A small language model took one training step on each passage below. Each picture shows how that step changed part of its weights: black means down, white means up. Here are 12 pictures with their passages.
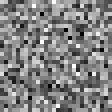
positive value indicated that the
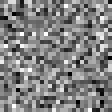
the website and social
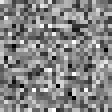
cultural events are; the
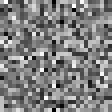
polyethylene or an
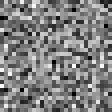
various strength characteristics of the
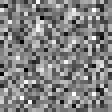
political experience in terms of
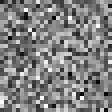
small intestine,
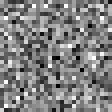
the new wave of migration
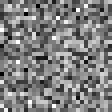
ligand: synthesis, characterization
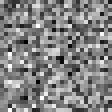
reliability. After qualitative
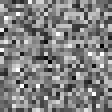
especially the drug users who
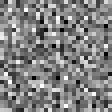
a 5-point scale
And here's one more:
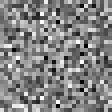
belief that the individual is
